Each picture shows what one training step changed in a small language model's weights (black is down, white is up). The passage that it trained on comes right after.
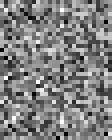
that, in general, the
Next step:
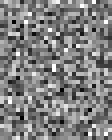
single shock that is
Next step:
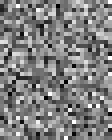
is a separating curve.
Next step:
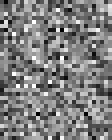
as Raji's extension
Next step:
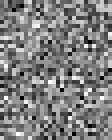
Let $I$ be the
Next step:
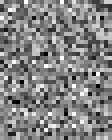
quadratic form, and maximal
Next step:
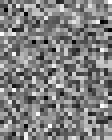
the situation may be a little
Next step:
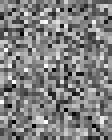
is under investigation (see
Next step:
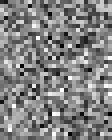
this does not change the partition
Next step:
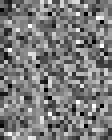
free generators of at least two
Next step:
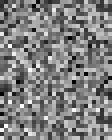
distribution, with $f$
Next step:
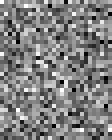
pre-cover relation in the
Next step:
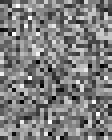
result to the stopped
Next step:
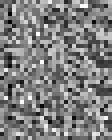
of how these classes bound in
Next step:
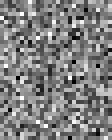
$\hat{G}$ such
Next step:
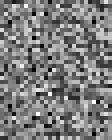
and allows us to formulate
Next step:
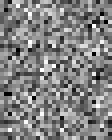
\heading 8.\
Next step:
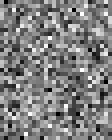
type for propositions)
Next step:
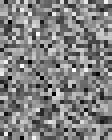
of homogeneous groups see for example
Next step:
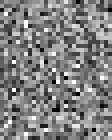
to be able to define local
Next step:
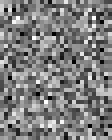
equation \qEq. We
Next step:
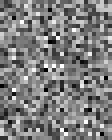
with strength satisfying
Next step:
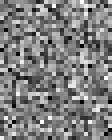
transitive in each component.
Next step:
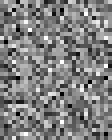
Aichi University of
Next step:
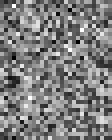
algorithm for solving the nonlinear function
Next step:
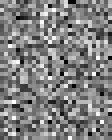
: V_n \rightarrow
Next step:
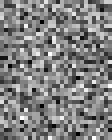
similar to the ones needed for
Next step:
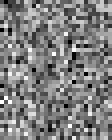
if $B$ is left
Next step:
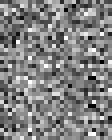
a CZ at the same
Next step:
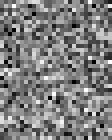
under the hypothesis that fractional derivatives
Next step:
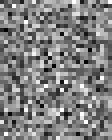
completely trivial to find an example
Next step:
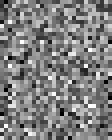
subgroup $\Gamma$ of
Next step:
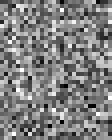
$\dad$ of groups
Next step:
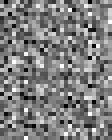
satisfied. Thus, to solve
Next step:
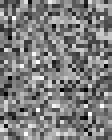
several connection formulae for the
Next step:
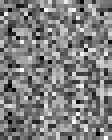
$\Omega(t)$ by
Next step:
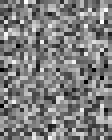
the `filled' set
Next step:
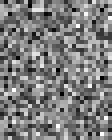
Therefore, any lower bound we
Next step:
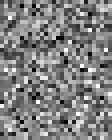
We emphasize that the
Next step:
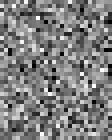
convex $k$-gon,
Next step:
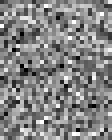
x$ imply that the sequence
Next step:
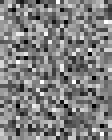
Chapel Hill,
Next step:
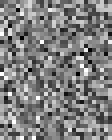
$H(t)$ gets
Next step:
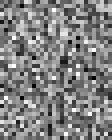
where $f$ and
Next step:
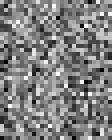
the cycle space of a graph
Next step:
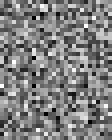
the standard Sobolev space, and
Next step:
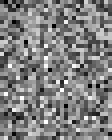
be useful if $\delta$
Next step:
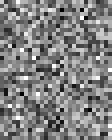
with a torification given by
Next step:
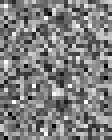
left side are lower bounded by
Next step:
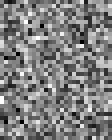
has a solution for any
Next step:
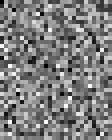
Then $S(g)$
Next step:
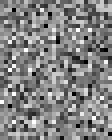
other composed of some small
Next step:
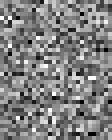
n}$ in the standard
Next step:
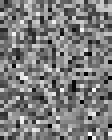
with respect to $D$.
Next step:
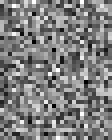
process was modelled using permutation
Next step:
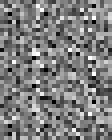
Proposition 2.15, Corollary
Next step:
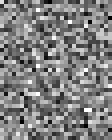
the vector field has a generic
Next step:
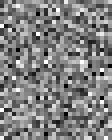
plus la continuité sur
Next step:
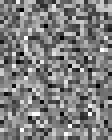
functions which can be Dehn
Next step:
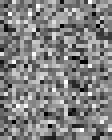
Hamiltonian cycle in edge graph of
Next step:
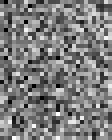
but it is not clear whether
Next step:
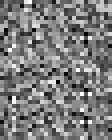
For the translation invariance of
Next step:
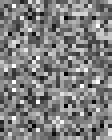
In this paper, we propose
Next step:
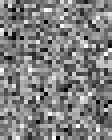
for $\t n\in
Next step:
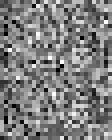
intensity of a counting
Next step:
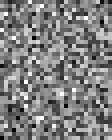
and shown how to project onto
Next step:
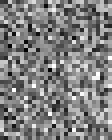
a different approach by focusing
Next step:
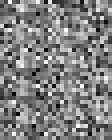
qualité de
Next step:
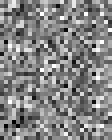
\Bfield x +
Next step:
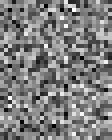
are explicit functions of the
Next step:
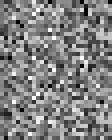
a natural generalization of the quantum
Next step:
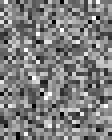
lifts of UP
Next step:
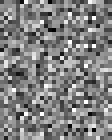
Furthermore, let $v'
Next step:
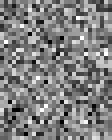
Looking at this
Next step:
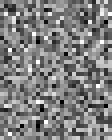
of {\em Quantum
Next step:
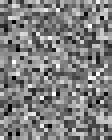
comments. I thank
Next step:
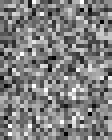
atomistic model because of
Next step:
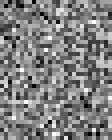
$\phi .$ The condition
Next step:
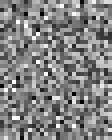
no restrictions need to be
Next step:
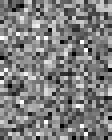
Let $n$ be an
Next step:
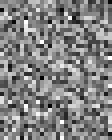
can be used to efficiently
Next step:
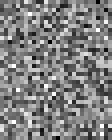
and (\ref{homotopy
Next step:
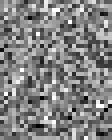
of $\bm \omega$,
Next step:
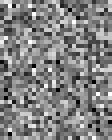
for crop pest
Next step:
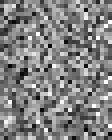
class of $\varphi''$ are
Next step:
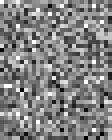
from N-tipping
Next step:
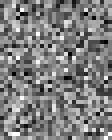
of $\bullet,\circ$
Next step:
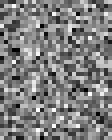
original converse theorem for Dirichlet series
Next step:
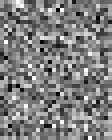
one. In many applications,
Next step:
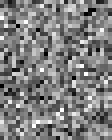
nonempty for any $x
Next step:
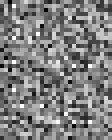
of phase field models based on
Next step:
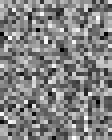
the openness and unique
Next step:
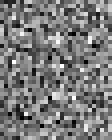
discrete statistical models. It
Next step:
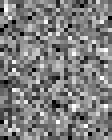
Note how unstable policies are
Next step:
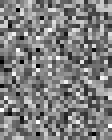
$v$ is a composition
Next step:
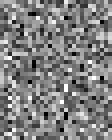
is rectifiable of codimension
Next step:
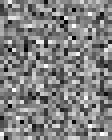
Kannan Contraction,
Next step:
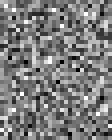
classes of ${\widehat X}$
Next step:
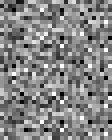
Metric on the
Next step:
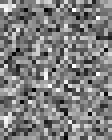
sums are zero, by
